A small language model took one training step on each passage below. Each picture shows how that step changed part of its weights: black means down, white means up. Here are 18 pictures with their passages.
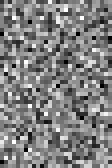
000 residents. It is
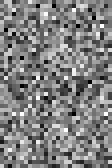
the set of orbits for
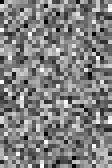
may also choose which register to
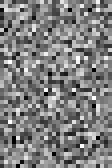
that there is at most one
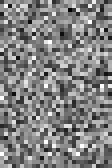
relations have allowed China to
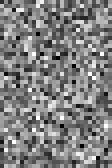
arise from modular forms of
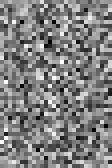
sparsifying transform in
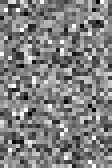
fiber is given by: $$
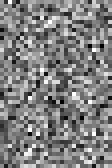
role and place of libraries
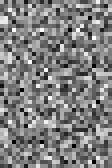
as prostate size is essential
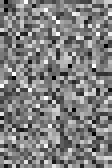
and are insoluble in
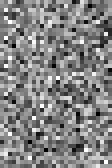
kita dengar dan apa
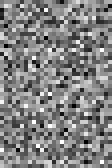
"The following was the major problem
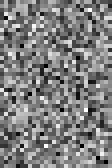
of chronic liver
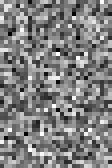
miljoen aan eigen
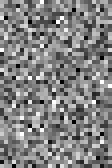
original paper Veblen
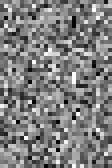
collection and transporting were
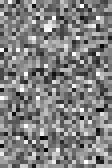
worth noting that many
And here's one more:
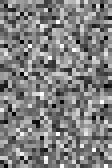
في صراع مع
